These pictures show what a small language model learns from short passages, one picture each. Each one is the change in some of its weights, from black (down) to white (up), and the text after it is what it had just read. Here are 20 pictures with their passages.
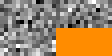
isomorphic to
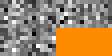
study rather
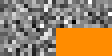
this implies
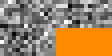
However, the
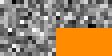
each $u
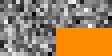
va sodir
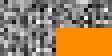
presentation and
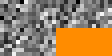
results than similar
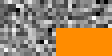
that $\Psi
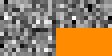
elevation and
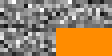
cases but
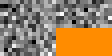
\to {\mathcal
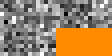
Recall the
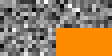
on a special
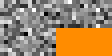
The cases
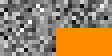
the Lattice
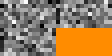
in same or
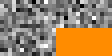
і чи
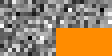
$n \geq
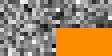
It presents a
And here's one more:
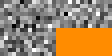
a certain
